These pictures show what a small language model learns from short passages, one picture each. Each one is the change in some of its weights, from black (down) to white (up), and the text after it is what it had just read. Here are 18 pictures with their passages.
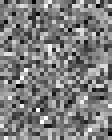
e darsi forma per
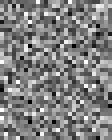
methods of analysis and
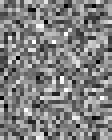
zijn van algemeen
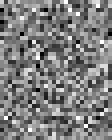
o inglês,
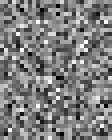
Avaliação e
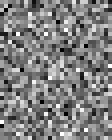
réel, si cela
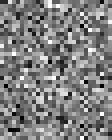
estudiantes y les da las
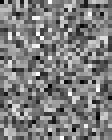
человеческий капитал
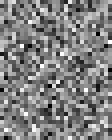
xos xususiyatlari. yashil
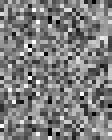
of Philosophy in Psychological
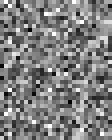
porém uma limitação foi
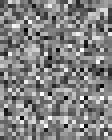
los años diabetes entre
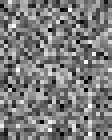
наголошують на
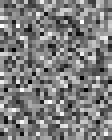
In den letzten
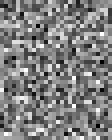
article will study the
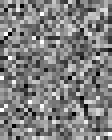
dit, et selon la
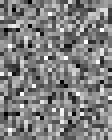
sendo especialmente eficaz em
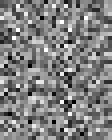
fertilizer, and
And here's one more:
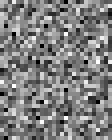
ve önemli yapağı
